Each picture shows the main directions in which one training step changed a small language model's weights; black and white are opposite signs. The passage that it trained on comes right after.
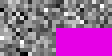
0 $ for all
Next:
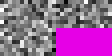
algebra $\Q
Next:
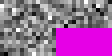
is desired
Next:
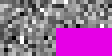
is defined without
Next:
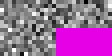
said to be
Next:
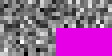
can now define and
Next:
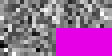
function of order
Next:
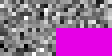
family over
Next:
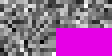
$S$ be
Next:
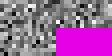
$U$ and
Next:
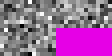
input transformation
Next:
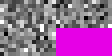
of projections
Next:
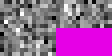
definition of the function
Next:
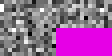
coming from
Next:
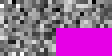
flow of the
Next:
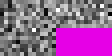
require the algebra
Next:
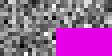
able to use
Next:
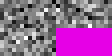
$$ Therefore,
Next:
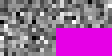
I counted
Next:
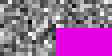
set $T$
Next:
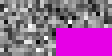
a model, the
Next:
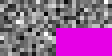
the branch
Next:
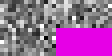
of higher
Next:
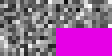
the induced
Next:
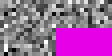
uniformly over
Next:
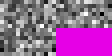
of the solution,
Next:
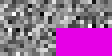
on the construction
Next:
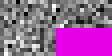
are orthornormal
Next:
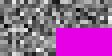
term can be
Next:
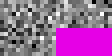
to the values
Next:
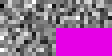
unitary matrices
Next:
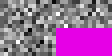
and end at the
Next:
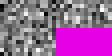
group, if
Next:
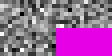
is a complex parameter
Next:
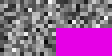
the elements of $
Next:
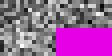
the tree are
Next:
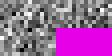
by induction that
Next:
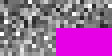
error}) +
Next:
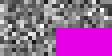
of pairs of
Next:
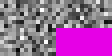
the Theorem 8 in
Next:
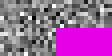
obtenir le
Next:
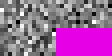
and lately
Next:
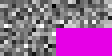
with $\L$
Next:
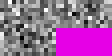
second case, see
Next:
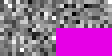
into account
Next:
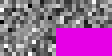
a strong
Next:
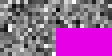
of schemes
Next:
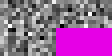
and inverse
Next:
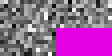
similarly, one
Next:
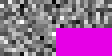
smooth functions with a
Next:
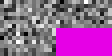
that $\sigma
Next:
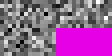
two steps
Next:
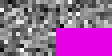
H$ be the
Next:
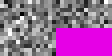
the paper.
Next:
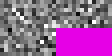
as proved in
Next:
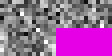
examples of
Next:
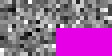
such that $x
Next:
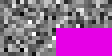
support and
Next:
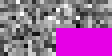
Y$ such that
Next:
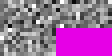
and $\sigma$
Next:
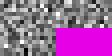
an inner
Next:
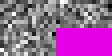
$n \rightarrow
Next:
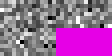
this method for a
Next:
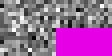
0$, then we
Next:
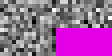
completely solved
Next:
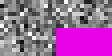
any finite family
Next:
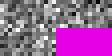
of $\cC
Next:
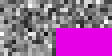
mobility $
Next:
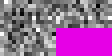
measurement of the
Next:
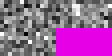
representation through
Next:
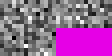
case} when we
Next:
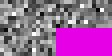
B'$ yields
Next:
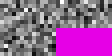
it must be
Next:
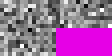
$\sigma$, we
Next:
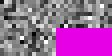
that no compact
